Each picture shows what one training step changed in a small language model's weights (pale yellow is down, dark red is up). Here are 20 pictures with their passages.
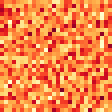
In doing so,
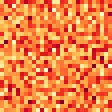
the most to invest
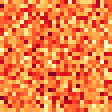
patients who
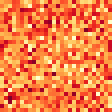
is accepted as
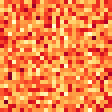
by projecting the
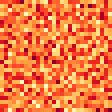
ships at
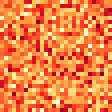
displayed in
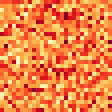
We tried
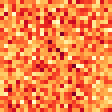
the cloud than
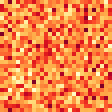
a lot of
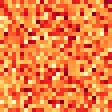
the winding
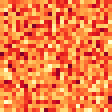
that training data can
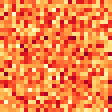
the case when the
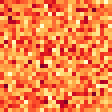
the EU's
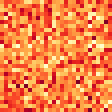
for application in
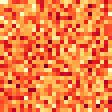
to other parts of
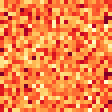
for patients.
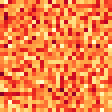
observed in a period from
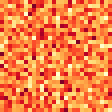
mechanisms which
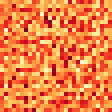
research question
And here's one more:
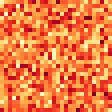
heat losses through
